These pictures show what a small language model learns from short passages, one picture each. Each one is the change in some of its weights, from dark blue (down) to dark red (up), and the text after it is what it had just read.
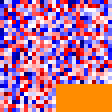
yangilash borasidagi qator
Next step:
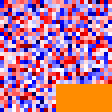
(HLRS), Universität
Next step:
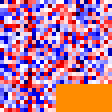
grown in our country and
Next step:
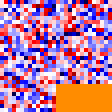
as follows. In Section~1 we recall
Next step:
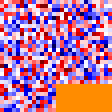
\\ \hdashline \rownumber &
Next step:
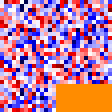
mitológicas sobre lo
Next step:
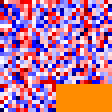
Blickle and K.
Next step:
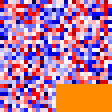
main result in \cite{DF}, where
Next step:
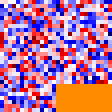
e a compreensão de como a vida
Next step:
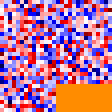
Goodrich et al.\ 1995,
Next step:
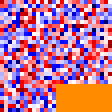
By assumption, \begin{align*}
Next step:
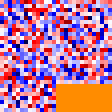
the interior of the domain, at the next
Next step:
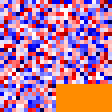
pituitary gland to
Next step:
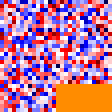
uočava njihovo
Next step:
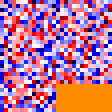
mm and transforms it into a
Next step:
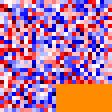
insof bilan haqiqatni
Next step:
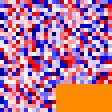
through an equal distribution of time between work and
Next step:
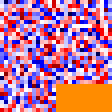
Turhan ve Rıdvan Enes
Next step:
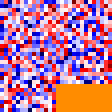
ones appearing in quantum mechanics.
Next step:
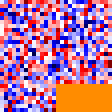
for the last 50 years. Of
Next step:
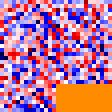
domain wall. In contrast, the energy density
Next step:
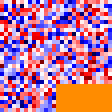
take the values $0$ or
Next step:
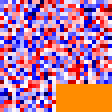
spaces, submitted. Arxiv
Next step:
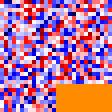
and $u$ a solution of the inequality
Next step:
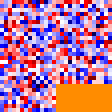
not typically be satisfied in an experiment.
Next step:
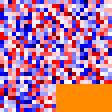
davlat xizmatlari ko‘rsatish
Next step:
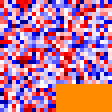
assumptions of Theorem~\ref{thm4}
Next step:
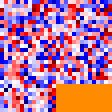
biases and stochastic noise which perturbs any
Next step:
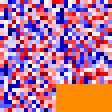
Етап Мета
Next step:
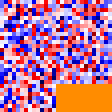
all $j\in \Z$, see
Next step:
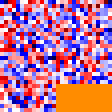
. In particular, the translation of the
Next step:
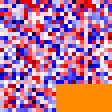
match well in the range of
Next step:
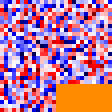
unitary operations with the desired effect are
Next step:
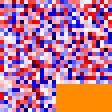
be different compared to the first one.
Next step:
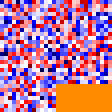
of the unperturbed background metric \(
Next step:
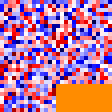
by using multinomial resampling
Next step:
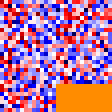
кишвар аз
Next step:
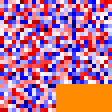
to obtain the modification of the
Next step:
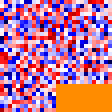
function $d:M\times
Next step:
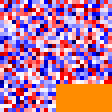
\mathcal{P}^n$, a point
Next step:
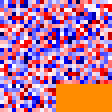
Diagram alir alur
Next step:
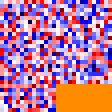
maqolada ingliz va
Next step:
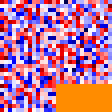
Physics, Melville,
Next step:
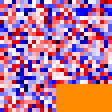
size=4pt] (c) at
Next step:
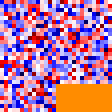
rings and any $% n\geq
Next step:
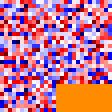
a polymatroid to be linearly
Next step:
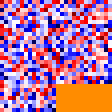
и не предусмотрены
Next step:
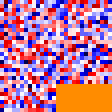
from complex analysis may be applied directly to
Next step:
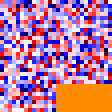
if and only if $p\mid
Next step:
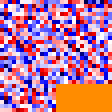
maximum entropy surface ${\cal M}$
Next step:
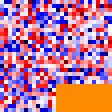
matrices $M_1$ and
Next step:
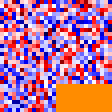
degenerate Stirling numbers of the second
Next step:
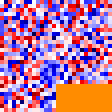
is such that \(\R\times
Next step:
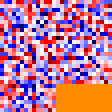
optimal. Let us collect some properties of
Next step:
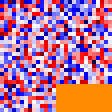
establecimiento y dominio
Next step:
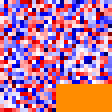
in the 80's. As Viro's
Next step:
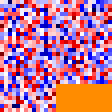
бывшего супруга;
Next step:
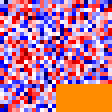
Liu, Liyuan and
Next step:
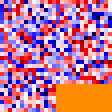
of \gls*{nli} for
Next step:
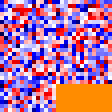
unit vertical directions at $p$.
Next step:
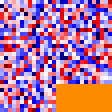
of volatile anesthetics
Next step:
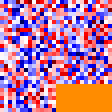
États. Dans leurs
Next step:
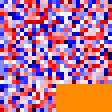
very high time resolution in the order of a
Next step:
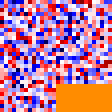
the reservoir population). The second
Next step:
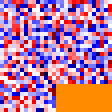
factors, including disparities between sensing
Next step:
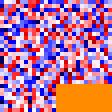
input intensity. Similarly to the
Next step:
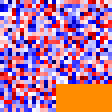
history in quantum physics. It was first
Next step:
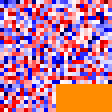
используется для того,
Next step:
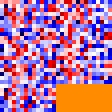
for pairs of unitary operators with trace class
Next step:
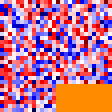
Ginovker, A. G.
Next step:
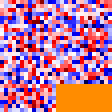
To estimate the modification of the topological state
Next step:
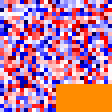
Finally, from a prospective point of
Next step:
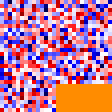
fitted HODs only reaching above
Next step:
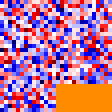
the de Sitter spacetime case.
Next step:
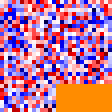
the fact that the theory, the basics
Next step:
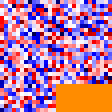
normalized plasma density wakefield for
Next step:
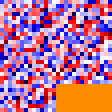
new theory. In this case a fixed point
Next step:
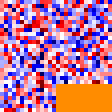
yillarda hududga
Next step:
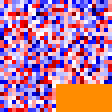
murabbiylar texnik
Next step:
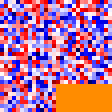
$ with $q_{v}$ the
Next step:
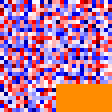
que o uso de máscaras pela
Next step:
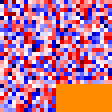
built in topological protection, which
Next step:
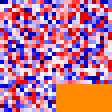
ersten Evaluation lassen
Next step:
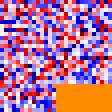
subsemigroups $T$
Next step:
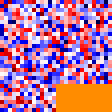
de Saúde (SUS),
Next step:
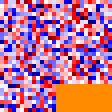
line strengths, oscillator
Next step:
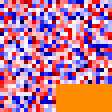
of the high-$Q^2$
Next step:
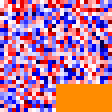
$k(x,y)$ is the
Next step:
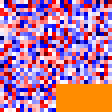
të anketuarëve
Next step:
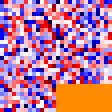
``effective reorganization
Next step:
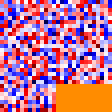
the context of this section will not occur the
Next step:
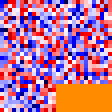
of the adjustment method. The mean
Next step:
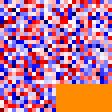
of a legacy preamble,
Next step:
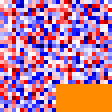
of irreducible components of each geometric fiber of
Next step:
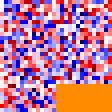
not included in the model of the physical system
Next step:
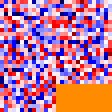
from a stronger hot medium
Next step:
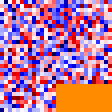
boundary conditions $\textbf{t}_v
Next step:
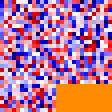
observed. We claim that the observed behavior can
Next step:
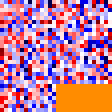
drept nefavorabile
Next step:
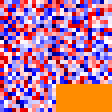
calculate the single and dinucleotide
